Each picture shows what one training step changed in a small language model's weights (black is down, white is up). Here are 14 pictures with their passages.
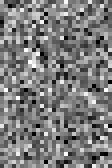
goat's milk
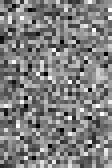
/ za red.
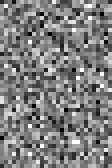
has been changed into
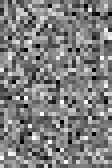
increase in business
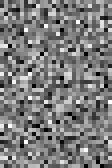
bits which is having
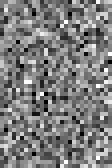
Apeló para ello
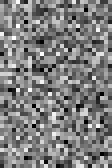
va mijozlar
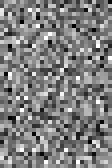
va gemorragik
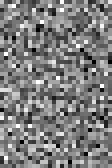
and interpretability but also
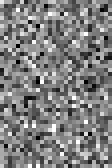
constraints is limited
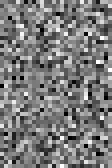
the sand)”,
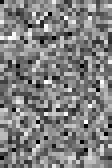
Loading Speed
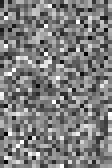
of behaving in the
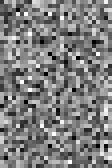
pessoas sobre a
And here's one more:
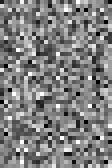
only do not reveal the
